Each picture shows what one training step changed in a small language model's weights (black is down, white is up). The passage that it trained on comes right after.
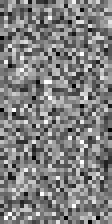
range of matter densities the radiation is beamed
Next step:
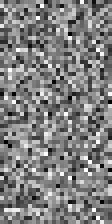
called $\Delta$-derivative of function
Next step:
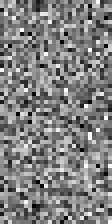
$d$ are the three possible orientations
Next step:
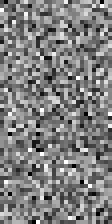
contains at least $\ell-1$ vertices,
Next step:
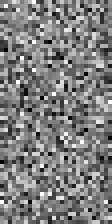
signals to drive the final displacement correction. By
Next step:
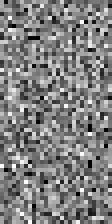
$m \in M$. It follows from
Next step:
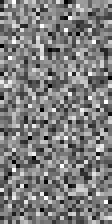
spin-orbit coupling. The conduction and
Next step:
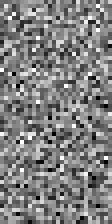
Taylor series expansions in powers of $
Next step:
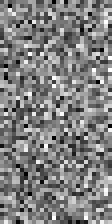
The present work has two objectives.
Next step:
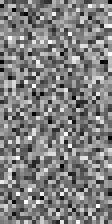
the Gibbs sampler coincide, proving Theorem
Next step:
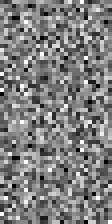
boundary emerges from non-locality
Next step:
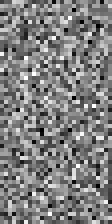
same formula. Considering a representation as in
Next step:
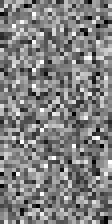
systems (power networks, etc.), short times
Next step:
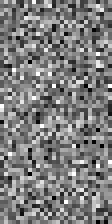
The corresponding values of $\zeta$ (not
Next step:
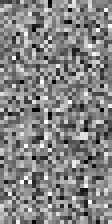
choosing one of two irreducible representation of the
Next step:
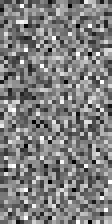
Witt, and Virasoro
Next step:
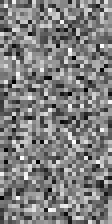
can be obtained quite generally from the quantization conditions
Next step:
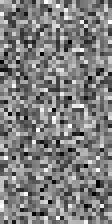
it {\sc ART} ({\it
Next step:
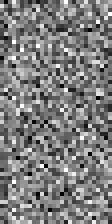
fluxes at the corresponding channels. The blue dashed
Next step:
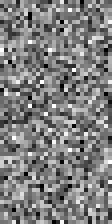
black hole itself, we introduce a function
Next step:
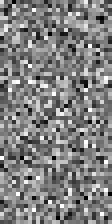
self-energies by \begin{equation}
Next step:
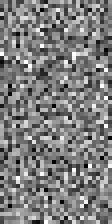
these expressions into the outer loop leads to integrals of
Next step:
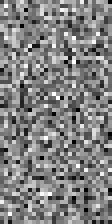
(5) readily follows. We can separate
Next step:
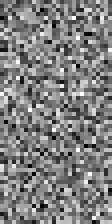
metrics. Then we come to our main focus:
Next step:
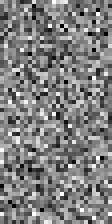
shape $(3,1)$; moreover, the
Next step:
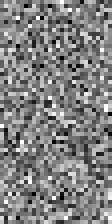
the two contributions do not cancel but leave
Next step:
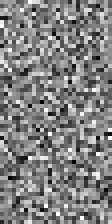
that many properties of the conformal vacuum can be obtained
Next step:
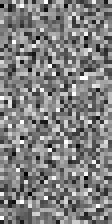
better if we change classical variables. For example,
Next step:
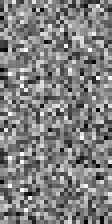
highly sensitive to the ambient temperature and charging
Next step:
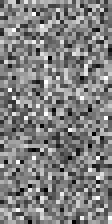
regular singular path of $E$. The lift of
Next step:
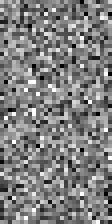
greater potential to be well augmented. However,
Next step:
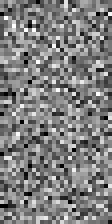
smaller. These splittings are consistent with a number
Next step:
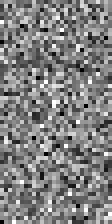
in this set is as close to $1$
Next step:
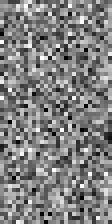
problem and a Wasserstein length, entropy
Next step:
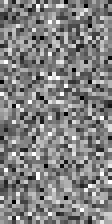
the stationary $D/G/\infty$
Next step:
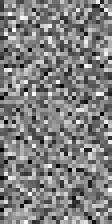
solids can generate a variety of new features in
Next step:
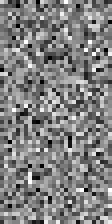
is the complex analogue of the two-form
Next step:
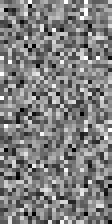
linearization of the first variation $\delta
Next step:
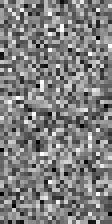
derivatives of $R$ appear, may be obtained
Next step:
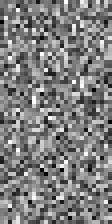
preserving phase morphology and compositional evolution. Although
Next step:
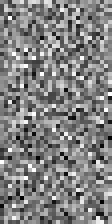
is observed with the increase in the alignment
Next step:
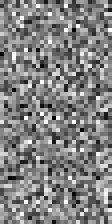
layer is then used which replaces subsets of the
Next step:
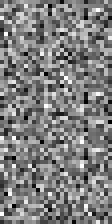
within the field of affective computing. The experiment
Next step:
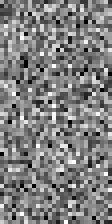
at a time. \end{proof}
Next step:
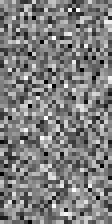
classifying space (i.e. the
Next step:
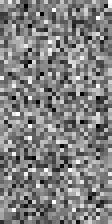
which we utilize in the following. The Fourier
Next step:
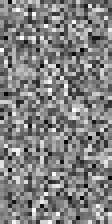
of improving generalization and robustness in learning problems
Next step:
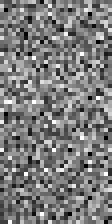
low temperature. The color bar denotes the
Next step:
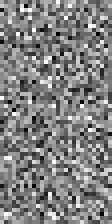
80s at the top ISR energies
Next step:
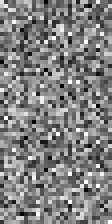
suppressed and exhibits only a single lobe.
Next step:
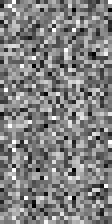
required approximately 155~hours,
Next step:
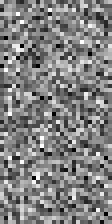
& Ball with radius $r$ in tangent
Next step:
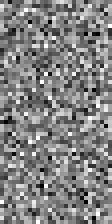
terms may lead to a large condition number for
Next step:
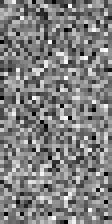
combination} \end{keyword}
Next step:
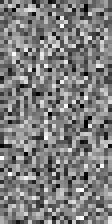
is the removal of the secondary term of
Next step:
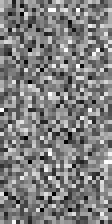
evolution equation can be solved analytically. Performing
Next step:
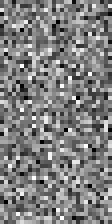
by EDGES is in conflict
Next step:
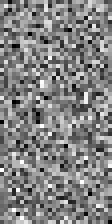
multiplication from the left of the matrix $D$
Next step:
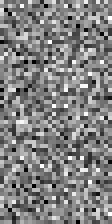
cycles} \lb{sec:
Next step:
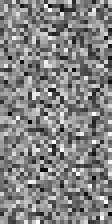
not only interested in a qualitative but rather a quantitative
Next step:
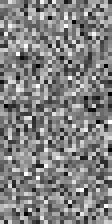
index and the third one is the corank of
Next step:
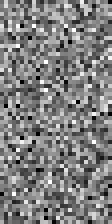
So far as our knowledge is concerned, taking
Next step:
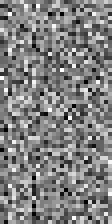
of the shock wave through the stellar body
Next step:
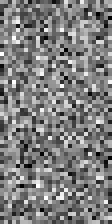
onto the single best response. The behavioral
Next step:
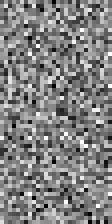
with the way that changes in the assumed vertical structure
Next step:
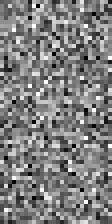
there are real constants $\epsilon>0$,
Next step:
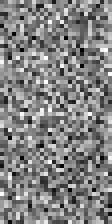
to be implemented for subdivision surfaces. Today
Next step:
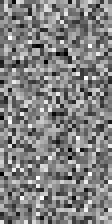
to show that having given a vector subspace
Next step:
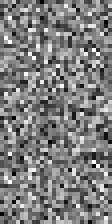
Type II AGNs all those sources with
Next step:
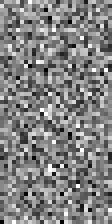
form, the pot base is only 10
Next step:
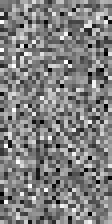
the CMB is characterized by a black body
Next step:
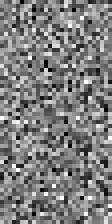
used the tunneling method for global optimization
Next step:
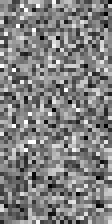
as we increase the HOAF order
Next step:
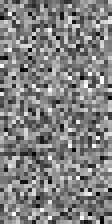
wo $\Delta$ nicht eine
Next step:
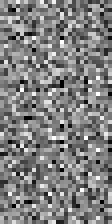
found, in principle, from the analysis of the
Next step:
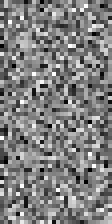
interest to delay as much as possible these splits
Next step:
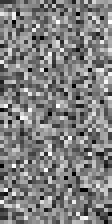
the integration error is caused by the approximation to
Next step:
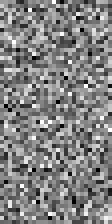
to an $\bR$-linear action on
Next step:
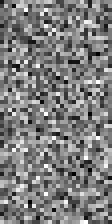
presence of quantum effects or higher dimensions have drawn
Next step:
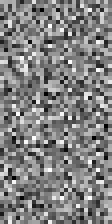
the loss function to the mean absolute error
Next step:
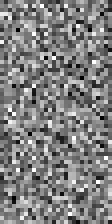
parties can only be established if all the sources
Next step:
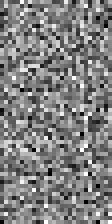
and rate of convergence in numerical stress intensity factor are
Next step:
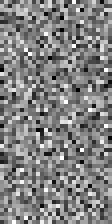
is simplified to just a double-layer
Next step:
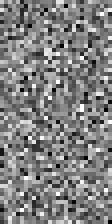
coarsening of the grid were considered.
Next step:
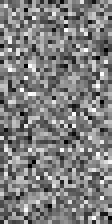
understood as follows. Rotationally symmetric solutions that
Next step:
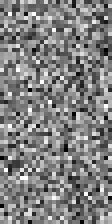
region II: 0 positive real solutions, result in
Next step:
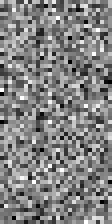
the ability to ensure safe flight in
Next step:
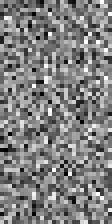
the number-flux of protons off the
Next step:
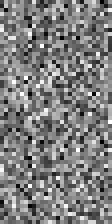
is suppressed as manifestation of the quantum
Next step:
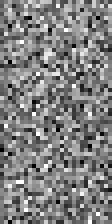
function of $eV_{SD}/\Delta$ for
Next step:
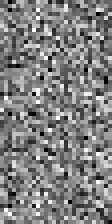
The radius of absolute monotonicity of the stability function
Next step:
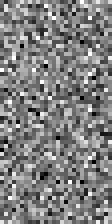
probability $p_s$ and teams considered
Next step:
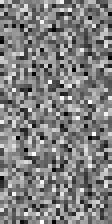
We present in the following the long-time behavior
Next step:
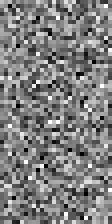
for any $i,j,k\in
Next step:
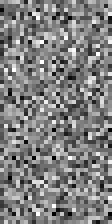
\end{enumerate} \end{proposition}
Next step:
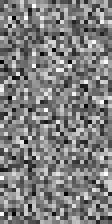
\; , \qquad \label{Lich}
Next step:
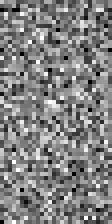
with constant rate $\lambda _{0}$. This is
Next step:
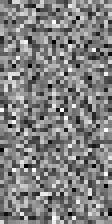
calibrated, as poorly
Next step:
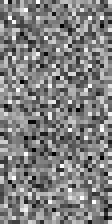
performance relations between mentioned detectors. gh
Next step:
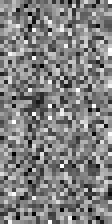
the considerable ion-feedback at the
